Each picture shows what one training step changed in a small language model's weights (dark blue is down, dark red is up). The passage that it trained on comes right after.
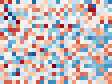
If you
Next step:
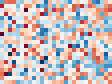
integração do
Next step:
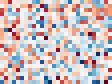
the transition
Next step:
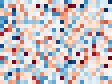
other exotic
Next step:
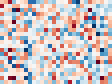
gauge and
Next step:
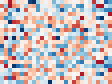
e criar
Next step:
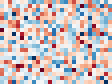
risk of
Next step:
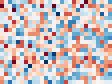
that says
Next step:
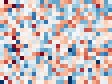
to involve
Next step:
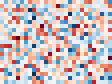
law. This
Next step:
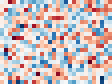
dão forma
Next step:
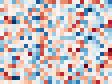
їх у
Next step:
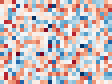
provided for in
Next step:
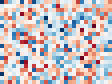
electrical systems and
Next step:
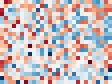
the corresponding
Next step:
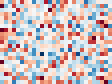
x$ is a
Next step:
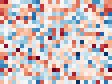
is the physical
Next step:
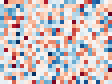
developed for this
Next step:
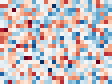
is dominated
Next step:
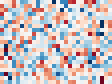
dans les
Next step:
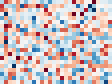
vector components
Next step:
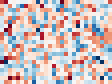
final states with
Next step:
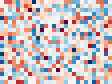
this interaction may
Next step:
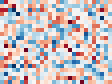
il valore
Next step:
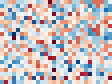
retention of
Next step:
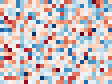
that appears
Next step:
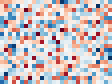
notables del
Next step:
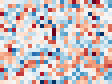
their length.
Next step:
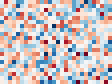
that they are a
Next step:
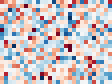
banks in
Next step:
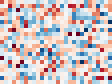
how a
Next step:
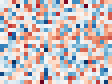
evidence for
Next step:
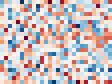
need, the
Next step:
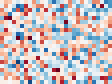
time forms new
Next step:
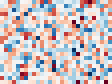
contact area
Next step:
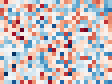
the photon.
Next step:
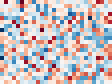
Phase 1
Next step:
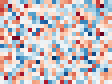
lies in a
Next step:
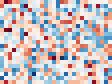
boundary from the
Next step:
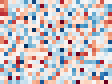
is locally
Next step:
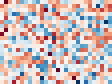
and if the
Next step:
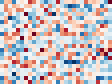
qoladi va
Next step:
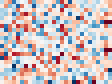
mediated by
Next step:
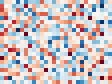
He should be
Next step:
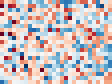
bar cet
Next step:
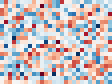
on each other.
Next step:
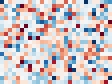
Figure 18.
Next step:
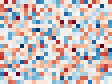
means at the
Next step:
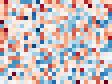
and is a
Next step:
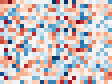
realizes a
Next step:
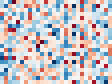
el tercer
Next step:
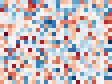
making them
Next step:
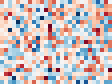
features, which
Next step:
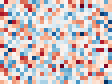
had the
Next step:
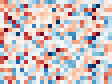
only depends on
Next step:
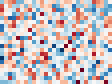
were previously
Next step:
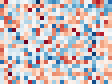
the bands
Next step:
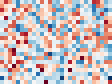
could approximate
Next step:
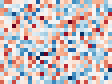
of the specific
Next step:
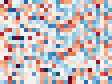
in order to
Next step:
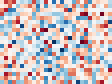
a user in
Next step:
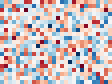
pertain only to
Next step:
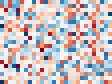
The total of
